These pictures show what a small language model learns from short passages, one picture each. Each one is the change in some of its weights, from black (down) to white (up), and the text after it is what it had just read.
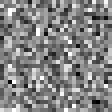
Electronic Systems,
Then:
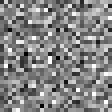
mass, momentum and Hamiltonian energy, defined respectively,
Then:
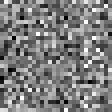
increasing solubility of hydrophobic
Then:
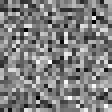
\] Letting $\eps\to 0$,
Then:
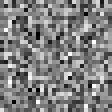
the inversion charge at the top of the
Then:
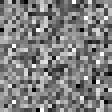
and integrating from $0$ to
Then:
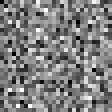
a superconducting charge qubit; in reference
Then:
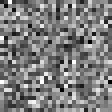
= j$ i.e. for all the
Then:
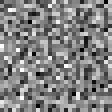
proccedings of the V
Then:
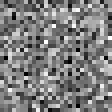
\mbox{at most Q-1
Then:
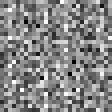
stream particles, also some contaminant
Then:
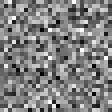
the perturbed variables can be further simplified by
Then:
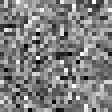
(\ref{feasibility}).\\ Using Lemma
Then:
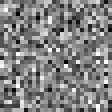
a monotone function in $n$ when
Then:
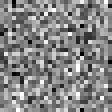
\cite[Proposition~3]{W} to
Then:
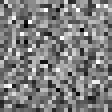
through the disk producing the second bump
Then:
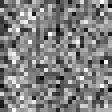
\eqref{wang-a2}, we
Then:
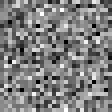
a sum in (\ref{summable})
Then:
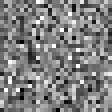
an opposite meaning. We use
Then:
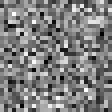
$V^{P_i}$ described in Theorem
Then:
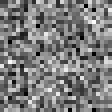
of geometry and topology on the target space is
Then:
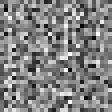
the models. As the star reaches the
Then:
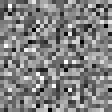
analyses. Finally, we
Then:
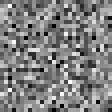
mergers. Thirdly, the required
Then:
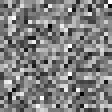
the core-level spectroscopy measurements of
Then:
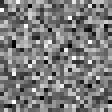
gait information content than the data from
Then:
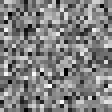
left-handed electron beam is less
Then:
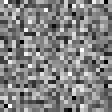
form any more PopII stellar mass
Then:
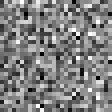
If we instead consider trees with larger
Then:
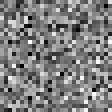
integral between nearest-neighbour
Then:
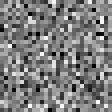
clusters. In addition to these, we
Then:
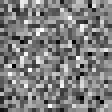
utterances, this paper presents a
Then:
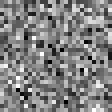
$t$. The means may also sum to
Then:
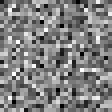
basis $\chi_1,\ldots,
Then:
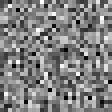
previous works. One particularly interesting case is
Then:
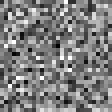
denote the supremum norm of
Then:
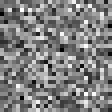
experienced by each bacteria
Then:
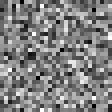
steps of 2. The image parameters are given in
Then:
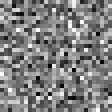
\caption{Adaptive stochastic
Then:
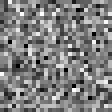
geometry of similar nature: Is it true
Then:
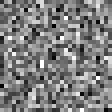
on the map level. For this part, the
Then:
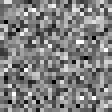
$p_i$ is the gain
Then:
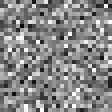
reference time-scales are performed, the one
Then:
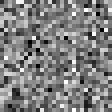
By substituting Eq. (17)
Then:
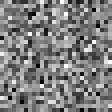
well that their forecast is
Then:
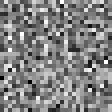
verified by the time-dependent electron
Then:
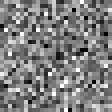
In Fig. 2(b), temperature dependence of
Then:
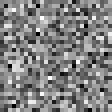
with FBM contrast the ageing
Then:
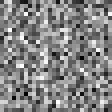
roots of $L$, the reflections
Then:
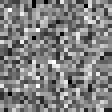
of the eigenvectors associated with the eigenvalue
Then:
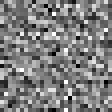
room temperature were conducted with a
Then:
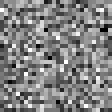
with different hadronic interaction models available in
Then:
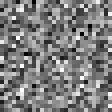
statistic measures how much the direction of
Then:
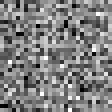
and phase matching issues. Here,
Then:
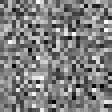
ring over a field $k$. Put
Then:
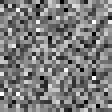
animals** | | Model |
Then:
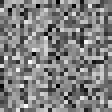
providers was excellent, as seen
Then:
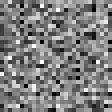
$$ \begin{array}{ll}
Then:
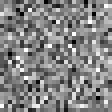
(or newly created block).
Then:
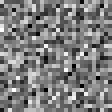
M$ leads to a measured quantum groupoid
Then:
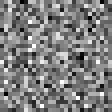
associated to the scalar meson masses depend on
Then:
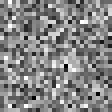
is no such contribution from the V-V
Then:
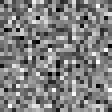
in four dimensions. The asymptotic symmetry at null
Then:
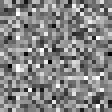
$A$ and $B$ are
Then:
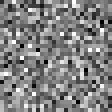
Then $s(p) \neq 0$
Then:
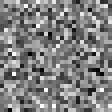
uses covariate information to select
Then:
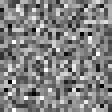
system $|D|$. Therefore, the following
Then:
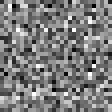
and (ii) a Higgsed phase
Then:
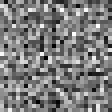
Choose $% F\in M^{\prime
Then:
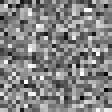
about $\bfy$ is given by $$
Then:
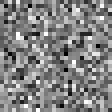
for any $i \geq 3$. On the
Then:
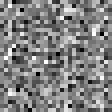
the planar Couette flow. The
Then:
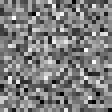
it is foreseen that up to
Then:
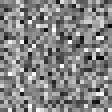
can also be explained by cluster formation. As
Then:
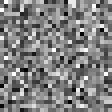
presents a rough overview of what these
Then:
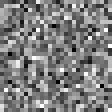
all nonzero vectors $Z$. We can define
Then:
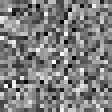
micrographs by fitting the
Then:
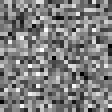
a bounded symmetric domain and $G$ a
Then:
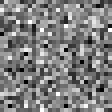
near optimal solution to the resource allocation
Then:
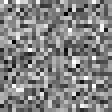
forward projections remain similar across modelling
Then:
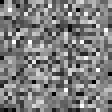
realistic fake videos or
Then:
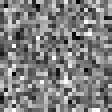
to match the K2 photometry would
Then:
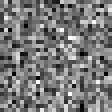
has discrete spectrum bounded from below. Let
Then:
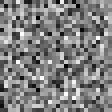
(6) is the sum of zeta functions
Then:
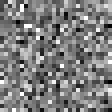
frame with the help of quotient
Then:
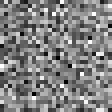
components of the hadronic tensor defined in terms
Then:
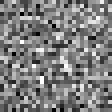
$b_i=1$ playing
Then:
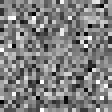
ensure that the hypotheses of Proposition
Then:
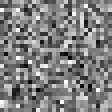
phases have nonzero $\rho_{s}$.
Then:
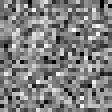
$p$-adic analogue of the following interesting
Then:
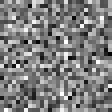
in the polyhedral model to represent
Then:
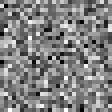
inspecting the \tc classification score
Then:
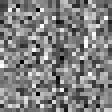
Bernoulli numbers, which are called
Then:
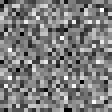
black vertices with exactly one white neighbour
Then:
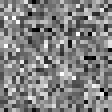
self-attraction strength, above which
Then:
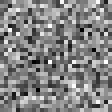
present the Gauss-Bonnet
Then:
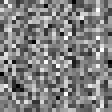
term, also an interaction term quartic in
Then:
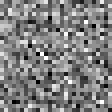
($\le$1 arcmin) to a
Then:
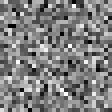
start the loops (lines 5
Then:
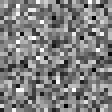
induction on $\dim F$ the set
